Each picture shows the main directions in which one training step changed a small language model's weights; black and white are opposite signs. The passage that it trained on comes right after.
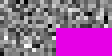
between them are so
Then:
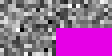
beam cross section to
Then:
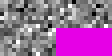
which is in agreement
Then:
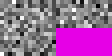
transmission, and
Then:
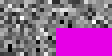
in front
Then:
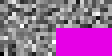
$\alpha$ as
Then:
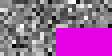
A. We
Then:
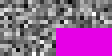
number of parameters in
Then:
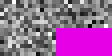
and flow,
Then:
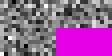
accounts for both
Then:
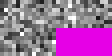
paved the
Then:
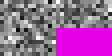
for the evolution of
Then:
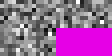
$M$ to
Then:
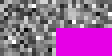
structure in the
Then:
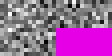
lines to describe a
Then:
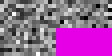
the position of a
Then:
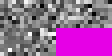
t ) \approx
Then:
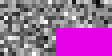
top of two
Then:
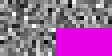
have found that the
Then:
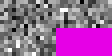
organizing and
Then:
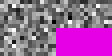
B10 model with
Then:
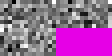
coding efficiency than
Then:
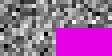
oscillations in the
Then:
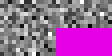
$xy$ particle
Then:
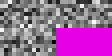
above procedure of the
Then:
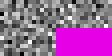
and is of
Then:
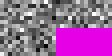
indicates better capability
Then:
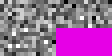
the scalars that
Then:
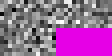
but as a
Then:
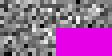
may again be reduced
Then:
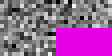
sense that strong
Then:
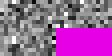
states with the W
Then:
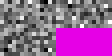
offered by
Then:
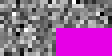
Due to the
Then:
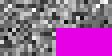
in some time the
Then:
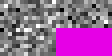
shift is applied for
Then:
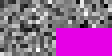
ON by
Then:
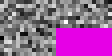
the order of
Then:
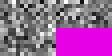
and pupil
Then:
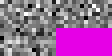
estimated level of background
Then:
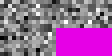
proposed scenario can be
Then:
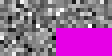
(of width about
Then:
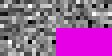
likely value is
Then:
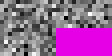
the next generation of
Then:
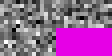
produce cat
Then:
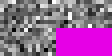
equations; knowledge about
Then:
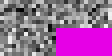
which determines the
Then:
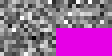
of resolution effects
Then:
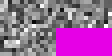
state have been
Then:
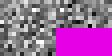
codons in
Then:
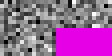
show that the
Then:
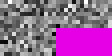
Here, as the
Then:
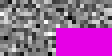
HD has strong
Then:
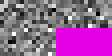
the stress is
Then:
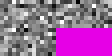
optical data transmission
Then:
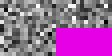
However, it is
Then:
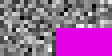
of the galaxy
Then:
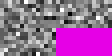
at least one
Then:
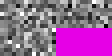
its true value
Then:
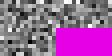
electronic band structures
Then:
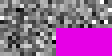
phase, which means
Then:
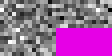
the physics. Let
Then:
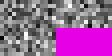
that a large number
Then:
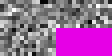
partition function.
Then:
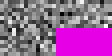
and that good
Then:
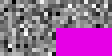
atomic number, and
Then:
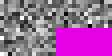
for given type of
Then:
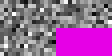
and send the
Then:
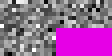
II or III
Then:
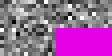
bands depend strongly
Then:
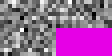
random function, with
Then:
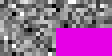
the two cases is
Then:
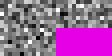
is one of the
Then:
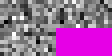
SNe Ia
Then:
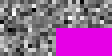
Taking the
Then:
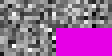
zero, we
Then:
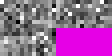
the \gr
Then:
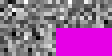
as a function of
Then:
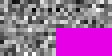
could be used for
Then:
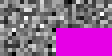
distribution $Q$.
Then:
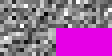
LHC data
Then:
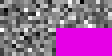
decay with decreasing
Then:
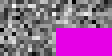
resolve the
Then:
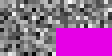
to NLO,
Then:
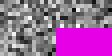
The "Wii
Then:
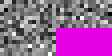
and contain the same
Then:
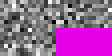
for graviton
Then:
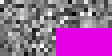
a more tractable
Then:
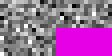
scope of the
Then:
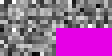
layers therefore has
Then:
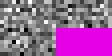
Those simulations
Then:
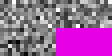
and materials
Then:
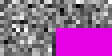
was supported by the
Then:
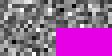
be one-dimensional
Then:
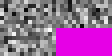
are taken from
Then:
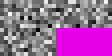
format. From
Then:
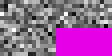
is so small is
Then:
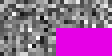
the external potential
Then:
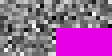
large %entropy
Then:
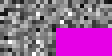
such thermodynamic
